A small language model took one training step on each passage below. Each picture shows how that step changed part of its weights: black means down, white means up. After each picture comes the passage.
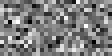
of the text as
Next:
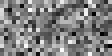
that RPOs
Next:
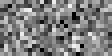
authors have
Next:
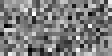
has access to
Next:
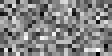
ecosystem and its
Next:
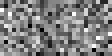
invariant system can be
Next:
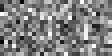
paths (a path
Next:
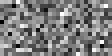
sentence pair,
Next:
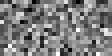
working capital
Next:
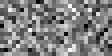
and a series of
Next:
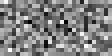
The production of the
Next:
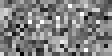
Note. More
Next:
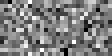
results of linear analysis
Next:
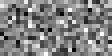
is centralized in
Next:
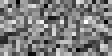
approach for spatial and
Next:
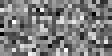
of the biological
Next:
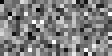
as described in
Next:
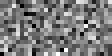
Finally, the
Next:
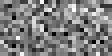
process, object,
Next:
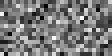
our numerical
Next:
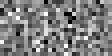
(tbn -
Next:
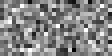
is examined
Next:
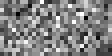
our runs.
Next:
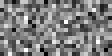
G2 Slack
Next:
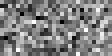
fractures are
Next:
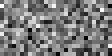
\in \supp
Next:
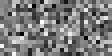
y & \cos y
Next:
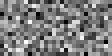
matrix mass with the
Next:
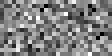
data with a user
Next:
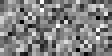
one to one to the
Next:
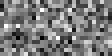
the complex functions, even
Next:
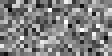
uniquely determined by
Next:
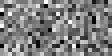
on surfaces was
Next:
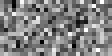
theory are covered
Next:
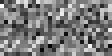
for Edith
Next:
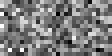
time on congested
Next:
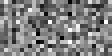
discussions. The
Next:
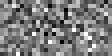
$B \in
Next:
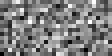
averaging theorem
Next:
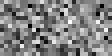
positive probability if and
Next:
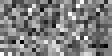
this article have
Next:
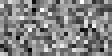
side effects and
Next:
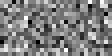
of the space $$
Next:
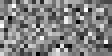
the transient
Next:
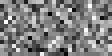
is either the
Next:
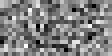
of time that these
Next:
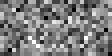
this shift is
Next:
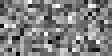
which $S$ is
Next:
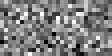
crack. The
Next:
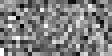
retailer is
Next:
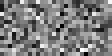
much more
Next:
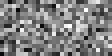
We apply Lemma
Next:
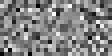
independent of the
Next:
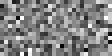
inferences of
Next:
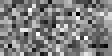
this article by
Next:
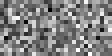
any MPCP
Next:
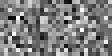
during the data analysis
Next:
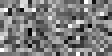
a typically
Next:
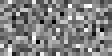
not statistically
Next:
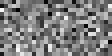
Model The
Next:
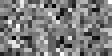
let $n$ be
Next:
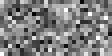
fact, the trace
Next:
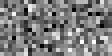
show this suborder
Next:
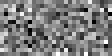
a smooth solution to the
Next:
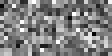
used when developing
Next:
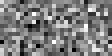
is the crack
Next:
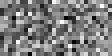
used in pressure
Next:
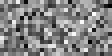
Summary of
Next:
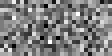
the blade
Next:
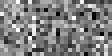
comparison with
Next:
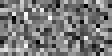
of institutional support
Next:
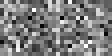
were tested for
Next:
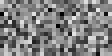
from the stem
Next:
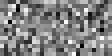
from the above formula:
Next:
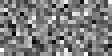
properties of the last
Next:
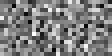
also made from
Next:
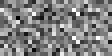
by measuring its
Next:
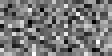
population control and
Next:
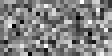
following exactly the
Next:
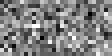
the same call,
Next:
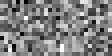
originating from
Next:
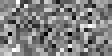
and for each cell
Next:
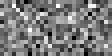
which takes into
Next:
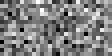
has little
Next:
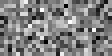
and organizational
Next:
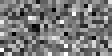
existing building
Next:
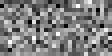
in Hilbert
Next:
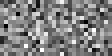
The results of the analysis
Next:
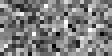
being locally constant
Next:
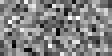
Development Plan
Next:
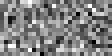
of Interest
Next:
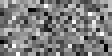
Moreover note that
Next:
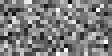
due to the presence
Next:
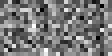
\log n/n
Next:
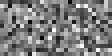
closest point of
